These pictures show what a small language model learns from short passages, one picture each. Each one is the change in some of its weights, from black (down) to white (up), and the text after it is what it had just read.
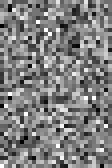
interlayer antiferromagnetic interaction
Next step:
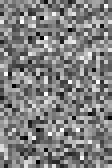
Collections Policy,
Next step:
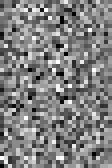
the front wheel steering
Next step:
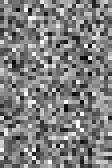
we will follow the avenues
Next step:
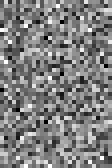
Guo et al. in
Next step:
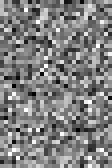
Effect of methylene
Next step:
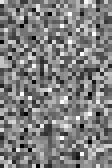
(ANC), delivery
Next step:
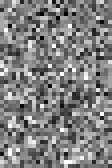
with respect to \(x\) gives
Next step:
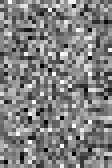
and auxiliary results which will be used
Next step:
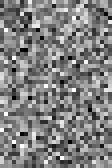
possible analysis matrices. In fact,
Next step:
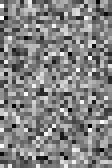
a singularity near zero. One can
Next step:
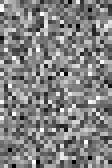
given by \begin{equation}
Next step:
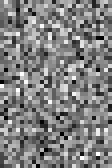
is a positive constant $c$
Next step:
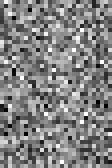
be obtained by our system. All
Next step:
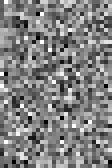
too small. This can be
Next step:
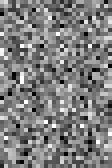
Journal | IF (from
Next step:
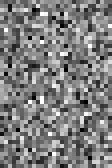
or disagreed entirely
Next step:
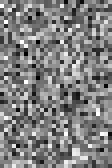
to compatible total preorders too.
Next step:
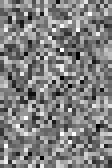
coupling, Proceedings of the
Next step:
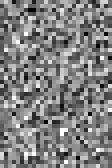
of the 41 anomaly
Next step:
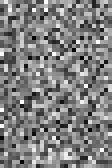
cause sudden brightening events
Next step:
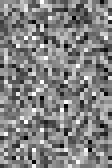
In this section we list some
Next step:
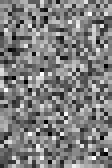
Poland, i.e.,
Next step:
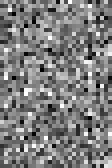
2 \right\rfloor$. The
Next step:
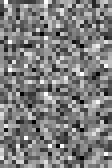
factors would have contributed to high
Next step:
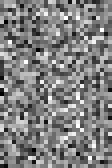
the error of the quadrature
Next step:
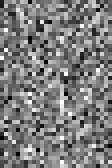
obtained from 5000 quantum trajectories
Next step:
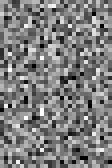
foliation on the minimal Lagrangian
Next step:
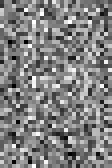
surface) Claystone
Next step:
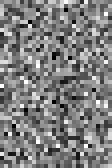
urban selected were 25. The
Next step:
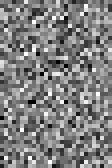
current legal/institutional strategies
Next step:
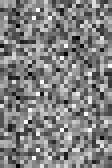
means followed by the same letters
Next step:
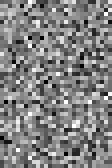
where each DCU/GW is
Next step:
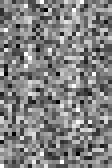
to the interpretation that anyone can
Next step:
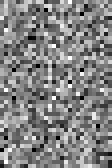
of this problem. We consider the
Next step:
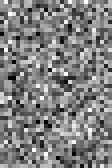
saturation scale). For most
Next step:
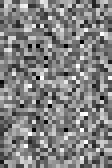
this paper refer to the electric and
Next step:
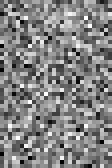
Ireland ORCID:
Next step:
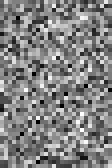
dense in the algebra, where
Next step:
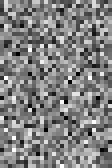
Follows by (2)
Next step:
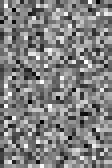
raising concern regarding the well-
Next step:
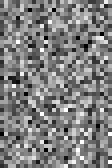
stable in the scalar mass; we
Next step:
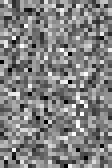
on the boundary plane. LLM
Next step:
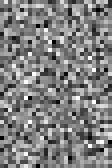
We fix a few notations that
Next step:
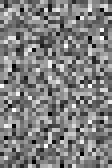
$k$, there exists a constant
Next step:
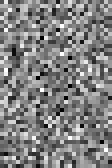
management models, engenders concerns
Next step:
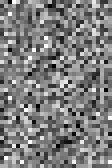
Simulations were performed using the public
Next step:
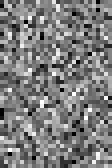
comprehensive sector with both economic and
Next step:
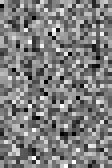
magnons between the frequency of the
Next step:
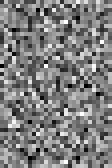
Constituent college of
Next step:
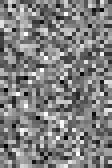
the malformation. While the use
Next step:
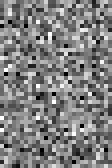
tangent to $X$ with a
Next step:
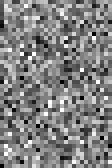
the OFDM waveform at
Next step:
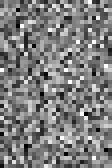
amino acids,
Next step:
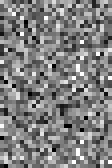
dispersion of the $\pi$ and
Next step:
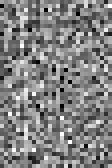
certain frequencies, atoms occupy the
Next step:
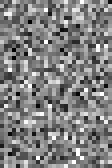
are free to choose the materials they
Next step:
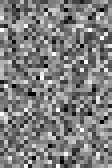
of women and men.
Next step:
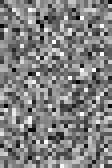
exposing metadata about learning
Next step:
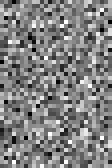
Ambattur Zone of
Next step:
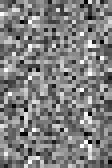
Lemma 3.2, we have
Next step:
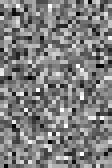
a $k$-regular graph.
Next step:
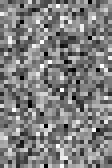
might suggest that CBL implies
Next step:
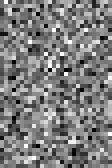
defined (Figure 8). At the
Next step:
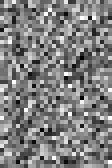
used to determine it, but again
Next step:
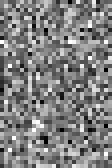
P_{S^\perp}$. Because
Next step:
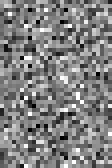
were collected using the Computational
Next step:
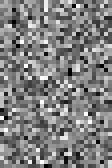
search for relatively short periods and a
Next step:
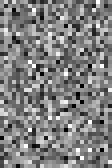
$V$, then the set
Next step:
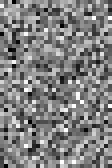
volume of the set of all real
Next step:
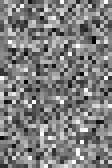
constitutive relations for the heat and
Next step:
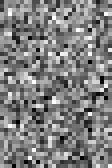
and corresponding membrane degradation
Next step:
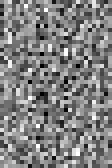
each data component with different content
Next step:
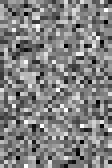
the tow controllers is designed
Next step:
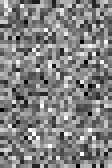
operators $A_1$ and
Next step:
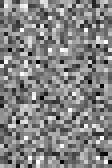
this association was not reproduced by
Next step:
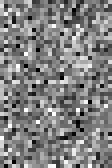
to investigate and evaluate the influence of
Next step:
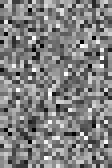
central region $B$, colored
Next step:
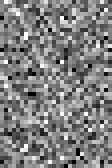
of approximately the same size should appear
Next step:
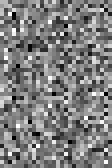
so called real period map. Let
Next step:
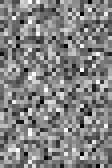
$\NNN_z$ in
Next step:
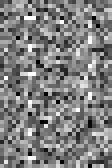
merit, we propose a
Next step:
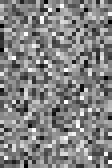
the results given Table 2 and Figure
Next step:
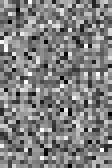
is no longer present if we consider
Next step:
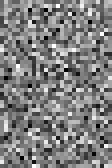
recursive definition of formulas, one
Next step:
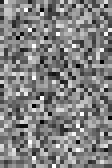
applicable since the space-time is
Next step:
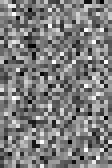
execution of only the
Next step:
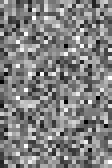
follows from the rest of the
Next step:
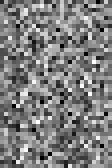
group integrals) include physical interactions in
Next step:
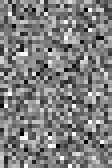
an evacuation scheme on
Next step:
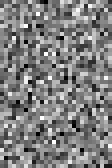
averaged over all data in test
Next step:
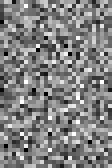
the original database, only
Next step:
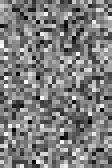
to speed and scale, sometimes due
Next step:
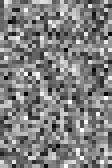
they met the criteria for substance
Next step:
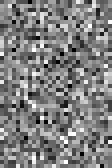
and Anderson-localized states
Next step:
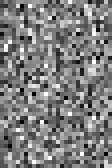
k^2\rangle /
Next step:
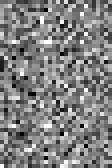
active participation of students and aims to
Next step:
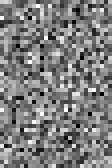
performed a special set of runs where
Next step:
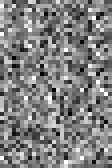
redox properties compared to transition
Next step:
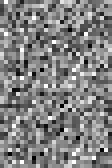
conditions. Since both amplitudes
